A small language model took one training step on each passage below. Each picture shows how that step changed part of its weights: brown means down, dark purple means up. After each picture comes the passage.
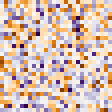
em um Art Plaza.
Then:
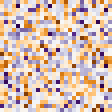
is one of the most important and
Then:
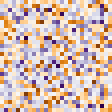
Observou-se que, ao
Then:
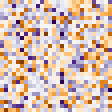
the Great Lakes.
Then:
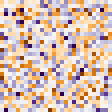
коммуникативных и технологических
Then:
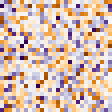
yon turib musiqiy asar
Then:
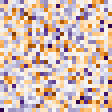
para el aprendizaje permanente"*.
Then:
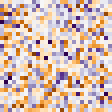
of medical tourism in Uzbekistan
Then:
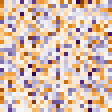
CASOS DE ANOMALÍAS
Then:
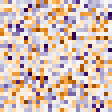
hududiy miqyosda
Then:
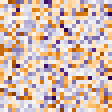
engajador, já que os
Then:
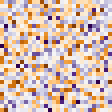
промышленных предприятиях.
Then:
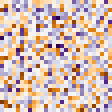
unvonini bir pog'onaga
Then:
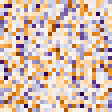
a special type of representation. The
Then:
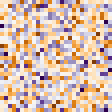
o risco de possíveis fraudes,
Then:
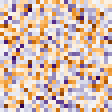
Inglaterra, onde a
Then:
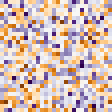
kompyuterning lingvistik
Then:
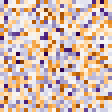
matrículas por etapa de
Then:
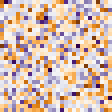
патологии беременных ГУ
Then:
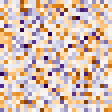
республика Узбекистан,*
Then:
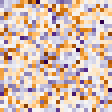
problemas de salud poco comunes, a
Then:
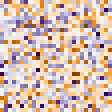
se reproducen las relaciones sociales
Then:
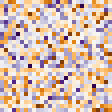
com grande potencial de infectar a
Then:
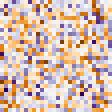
de Portugal é um Estado localizado
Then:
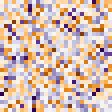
op elkaar afstemmen; -
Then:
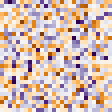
royong, kerjasama, dan
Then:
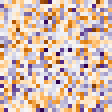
pacientes internados em países
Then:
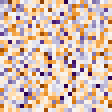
davrda mamlakatda
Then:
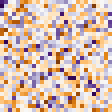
y la evaluación de los impactos
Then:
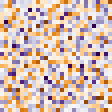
et *Sclerocephalus
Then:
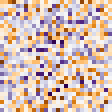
Nesse processo, os contaminantes são
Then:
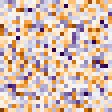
bu sizga o'quvchilarning
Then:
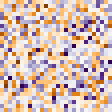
suatu pelayanan yang diberikan
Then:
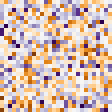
نشوند، ما هم
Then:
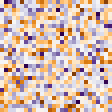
o interesse dos alunos e promover uma
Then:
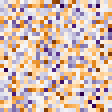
element hisoblanadi. Eksperimental
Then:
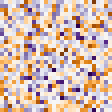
de ensino pública, os principais resultados
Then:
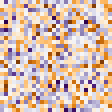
que o mapeamento de danos e
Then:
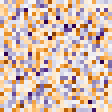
atividade dividida em duas
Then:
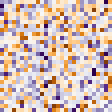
refuerzan su compromiso con
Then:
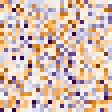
planta foi construída com a
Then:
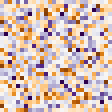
фінансової сфери в
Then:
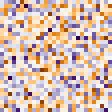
eficiente, facilitando a
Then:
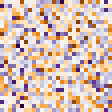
utiliza para referirse a
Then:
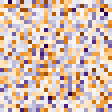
actual, siempre ajustada a
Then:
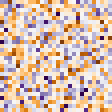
amaliyotda bir necha kbps
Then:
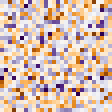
haddan tashqari qizib
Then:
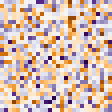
ularni milliy va umuminsoniy
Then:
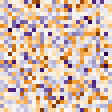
J. 2001. Geografia
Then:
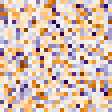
daga ɓangaren
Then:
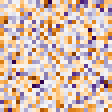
стилем и умением
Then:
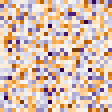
истории кыргызов
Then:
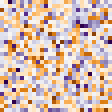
ham oz”); ahil bolib
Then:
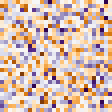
апрель куни хизмат
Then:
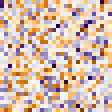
Psiquiatría eliminó
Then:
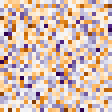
werving baten en kosten
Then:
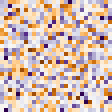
важность комплексного подхода к
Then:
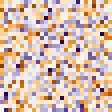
supuestos. El primero cuando
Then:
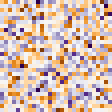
jihatdan tarbiyalash.
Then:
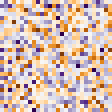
18 KORRUPSIYA
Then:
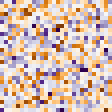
доктор медицинских
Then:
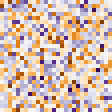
Econômicas Aplicadas
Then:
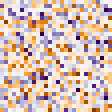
toutefois certains de
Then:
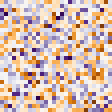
kıyamet gününde
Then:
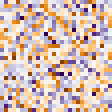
no se muestran los síntomas
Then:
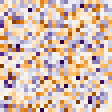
e-mailed to the editor,
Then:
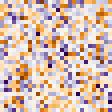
que determina as formas de percepção
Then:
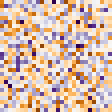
shakllanmoqda. Ko'plab
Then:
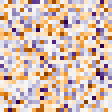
ixtiyori yordamida
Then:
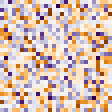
igualitarios en cuanto a la
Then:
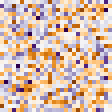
этилади. Минерал
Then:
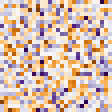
RF energy harvesting.",
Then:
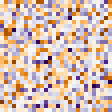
jamiyatni rivojlantirishning yangi talablariga
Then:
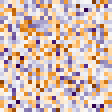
projeto de lei ou proposta de emenda
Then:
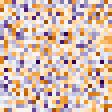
asosan "stream" tarzida
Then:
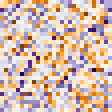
keksa olim bilan bog‘liq
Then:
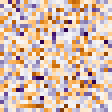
tizimlari ishlatiladi. WLAN
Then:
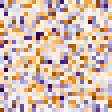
ADABIYOTLAR 1.
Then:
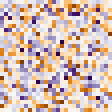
considérer que les aspects de la
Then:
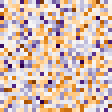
va dinamikasi so'nggi
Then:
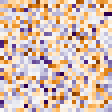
reducing data, presenting data and
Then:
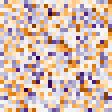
precios bajos funcionan.
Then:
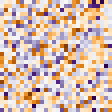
(absolyut kuch,
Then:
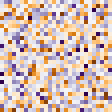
gözlemlenmektedir. Bu
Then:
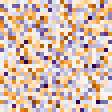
fisioterapeutas; -
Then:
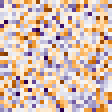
(Sérgio) Percebo que
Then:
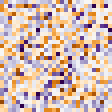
gratuité des soins et
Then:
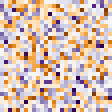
TG with indirect cooling of
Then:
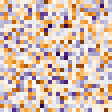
попытка выявить
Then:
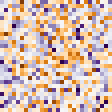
la comunicación. Al pretender
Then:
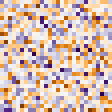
of Pedagogical Sciences Khudoev
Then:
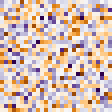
el desarrollo del presente proyecto.
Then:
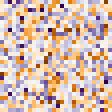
или блогеров в социальных
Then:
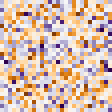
6 Fuente Librilla
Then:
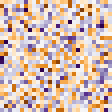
va madaniyati bilan bog'liqligini ham
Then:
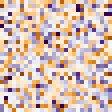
yoyiladi. Shuningdek, sport
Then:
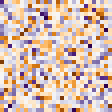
de recursos obtenidos por el Consorcio
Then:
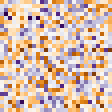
شعر معاصر
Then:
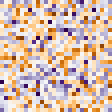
com o maquinário. As
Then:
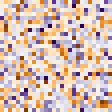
діяльності Українського
